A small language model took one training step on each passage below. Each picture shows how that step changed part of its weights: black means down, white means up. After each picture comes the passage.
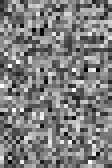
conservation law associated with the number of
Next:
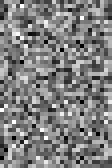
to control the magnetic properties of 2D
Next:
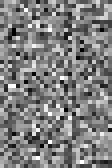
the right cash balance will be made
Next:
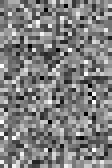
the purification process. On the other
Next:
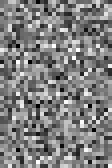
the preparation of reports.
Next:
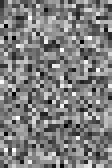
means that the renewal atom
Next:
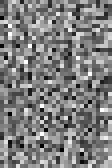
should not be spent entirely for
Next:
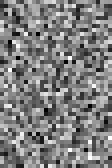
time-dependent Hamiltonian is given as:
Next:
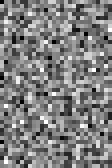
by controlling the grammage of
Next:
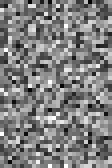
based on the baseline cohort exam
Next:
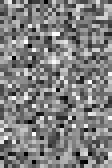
and hypothesized they were created by galaxy
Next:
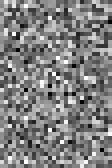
\varepsilon)} \right| =
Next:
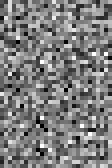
stress at debond initiation
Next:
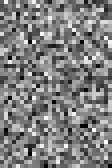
In infinite dimensions no such bound applies and
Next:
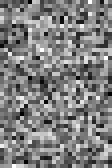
projective class of the sum of all of
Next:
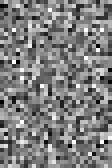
blank and then both components are
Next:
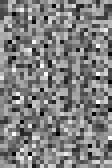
leads to equal quark angular velocities;
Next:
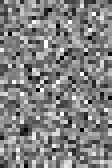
$\sqrt{s}$, the Riemann surface
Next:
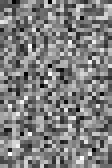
also \cite{Di4}) we
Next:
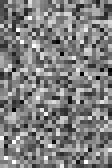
computational problems in space exploration},
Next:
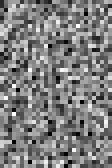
to maintain diversity in how they teach
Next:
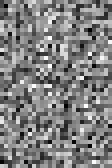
most of them are limited to the use
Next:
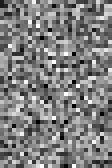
there is only one atom of
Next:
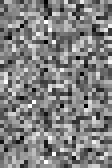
of the narrative
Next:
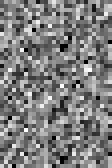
the link ${ij}$. The order of
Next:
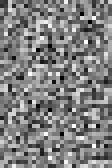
be found at the end of the
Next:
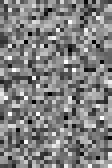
$\varepsilon _{\da}$ renormalize
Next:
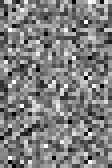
salad with chopped
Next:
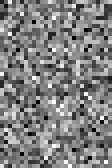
is the main objective of this work.
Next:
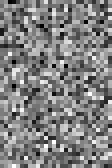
self-shrinking tori
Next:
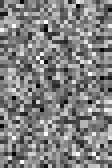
A) when compared with controls
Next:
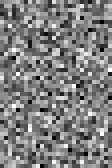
eigenpair backward errors
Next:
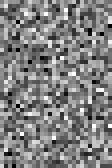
\begin{align*} |\hat
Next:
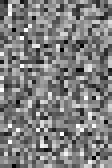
downsamples the input through 8 layers
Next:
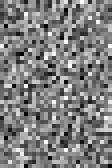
Practically, predicting and
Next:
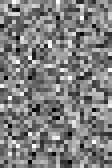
\omega$, we have that $X
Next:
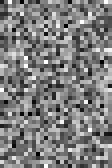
is or how the user can be
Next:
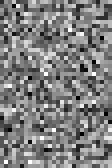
Because of that it seems like he
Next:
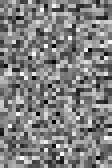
a digger in stony
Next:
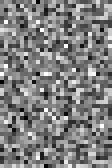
that the effects of the topological transition to
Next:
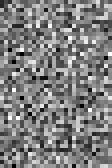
it since it covers less area than
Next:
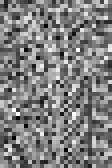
a \emph{functorial}
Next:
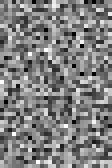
in disks from gas in tails and
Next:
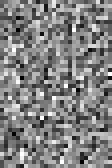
a concentrated banking system with a
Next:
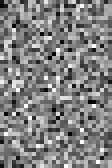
respect to $\xi$, we introduce:
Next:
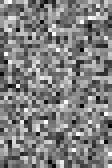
stored in the same way as in
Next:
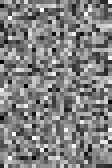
induces relativistic transverse motion in the
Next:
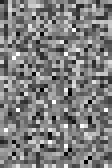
than succinic acid, and
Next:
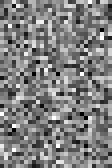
neutral. Our semi-analytical
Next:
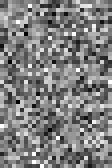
principles. A direct consequence of
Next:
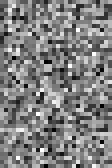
camera using a high sensitivity power
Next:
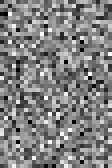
MPG. Obviously in
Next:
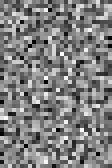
and the god, in continuous search
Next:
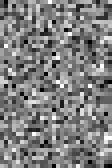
occurs at some point $z = a
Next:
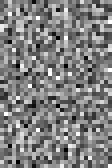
\section{Conclusions} We have
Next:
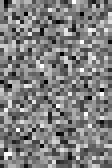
0. \end{eqnarray} In
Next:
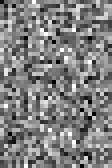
than $1/\Lambda$ this reduces
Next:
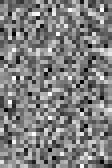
are $M_y$ and
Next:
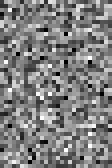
(cut-off length) can
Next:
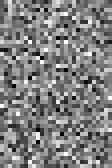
in her unsuccessful
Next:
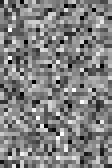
$V'\subseteq V$ then
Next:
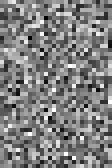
p_2)$. The unipotent
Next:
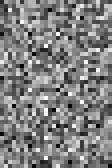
$\rho$, denotes the relative rate of
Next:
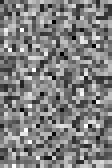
From this curve, the values of
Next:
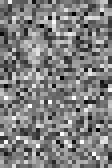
prime motivator, collecting them make
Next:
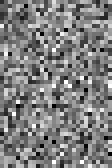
systemic inflammatory response of
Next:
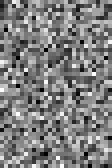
conflict of interest The author
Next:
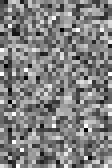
human prostate cancer: in situ
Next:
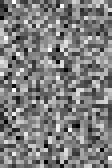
usage-based similarity represents a lower
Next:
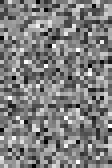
for members of the consortium
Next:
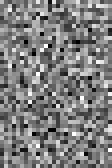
2. Return loss for
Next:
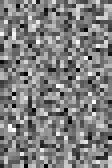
that hidden systematic effects are still
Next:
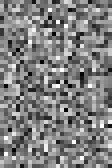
\[ \label{eq:Delta}
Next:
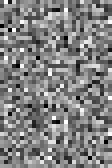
\hline $\cond_{old}$ &
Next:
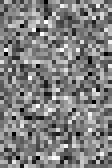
of the TFCH model. We
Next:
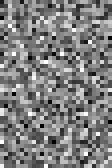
can be made by considering large
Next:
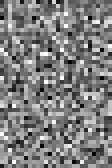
can already see color differences between
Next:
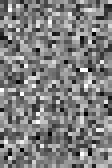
were identified, for example consumers in Germany
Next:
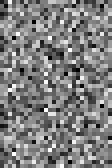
is related to the possibility to investigate the
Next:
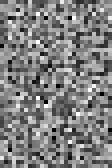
al día 1 de
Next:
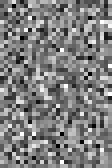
regularization is $$ G^0 =
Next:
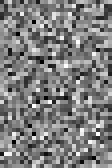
is that the mean field equilibrium, if
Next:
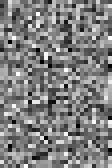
ensemble filter implementations against
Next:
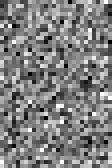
short-term plan is to develop a
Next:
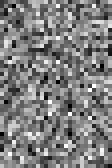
convex body $K$ defined as the
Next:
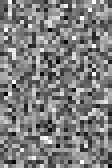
inelastic scattering. Furthermore, we find
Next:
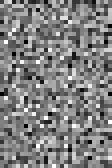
and Gynecology 2016,
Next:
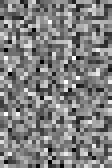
followed by sockeye
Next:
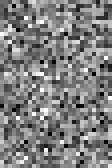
isotropic in a sense which allows both weak
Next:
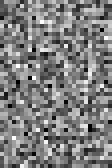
description of the various partial-wave
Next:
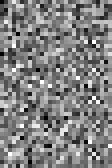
procedure of good health. Asana gives
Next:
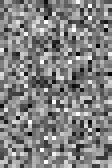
of Early Due Date and
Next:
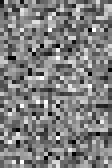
$dm/dt$ will
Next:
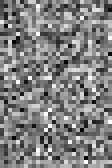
case of the power-law dependence,
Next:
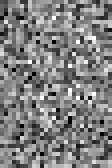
channel of Nambu space,
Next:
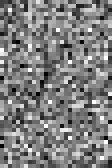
doubles~(CCSD). For
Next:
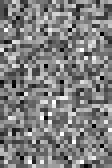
important objects in the image and also need
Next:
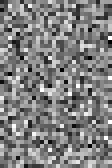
management (Kwet, 2020).
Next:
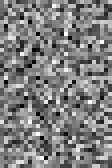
Office of Science User
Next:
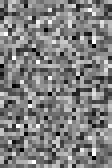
collected. In laboratory analyses basic
